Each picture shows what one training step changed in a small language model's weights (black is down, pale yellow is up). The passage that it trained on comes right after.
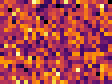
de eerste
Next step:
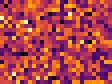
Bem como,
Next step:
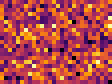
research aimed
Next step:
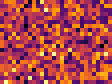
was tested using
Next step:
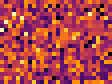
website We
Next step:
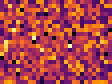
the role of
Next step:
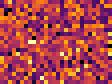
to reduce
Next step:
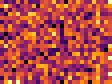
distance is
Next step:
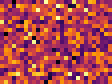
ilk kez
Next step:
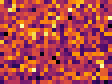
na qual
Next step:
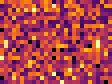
total exposure
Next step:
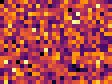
in studying
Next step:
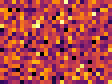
for her
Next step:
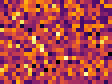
em um processo
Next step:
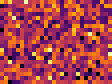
element of the
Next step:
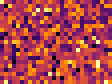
will determine the
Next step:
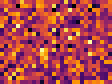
better in
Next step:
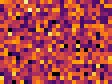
results of the
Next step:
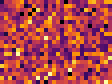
is the BF
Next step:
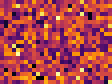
samples were
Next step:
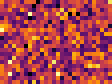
expansion and
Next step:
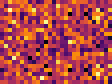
viscosity and
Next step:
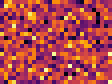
cells or
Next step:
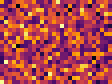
related 2
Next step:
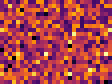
the model to
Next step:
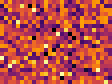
3 should address
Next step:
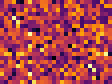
targets are
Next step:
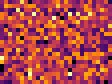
the expected
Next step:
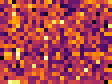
is still
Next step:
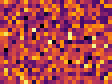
considered in
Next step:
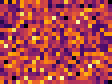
or after the
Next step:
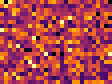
choice of
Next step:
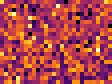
transits 3
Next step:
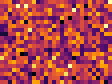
you” –
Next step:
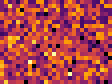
the loading parameters
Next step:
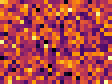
solo nel
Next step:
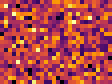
A scoping
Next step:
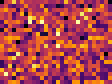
or human
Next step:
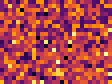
the surface
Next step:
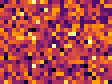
A significant number of
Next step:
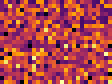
the refractive
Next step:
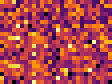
dynamics of
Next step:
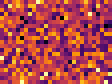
the signal.
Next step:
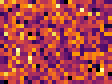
1 (see
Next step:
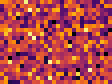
results on the order
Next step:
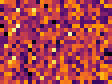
field studies and
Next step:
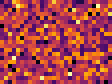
the lateral
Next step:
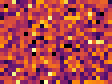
obtiene un
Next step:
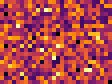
can also be
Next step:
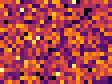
work outlines
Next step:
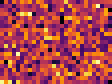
men aan de
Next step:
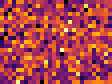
a fit to
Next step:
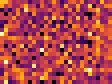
coupling also
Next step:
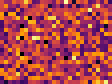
any other case,
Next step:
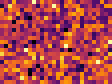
and CM5
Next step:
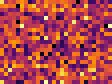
of discourse
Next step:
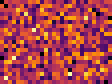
in the gas
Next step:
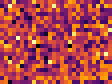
and the development
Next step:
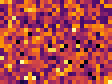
components of this
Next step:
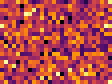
most commonly
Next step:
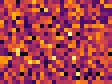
of statistical
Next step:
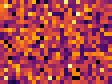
up in the
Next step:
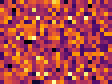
spectrum, the
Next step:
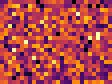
and online were
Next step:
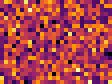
studies of
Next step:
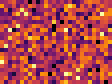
**Data not
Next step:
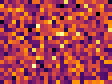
be easily
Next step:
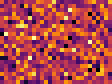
2 yil
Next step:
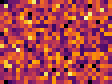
as Graphics
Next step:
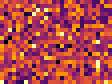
would like to
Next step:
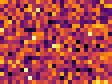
working with large
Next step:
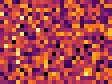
there is no
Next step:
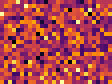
lines were
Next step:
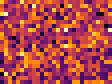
mulheres e
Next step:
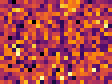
sumber ide
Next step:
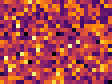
de jeu
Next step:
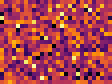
of states of
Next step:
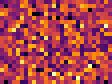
had an
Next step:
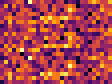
Y N NA
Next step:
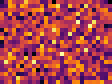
platform to
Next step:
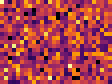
arise in the
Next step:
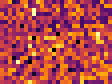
one can show that
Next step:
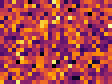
a better
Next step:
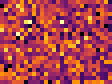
to do so
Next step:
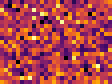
other types
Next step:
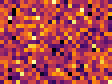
minimum et
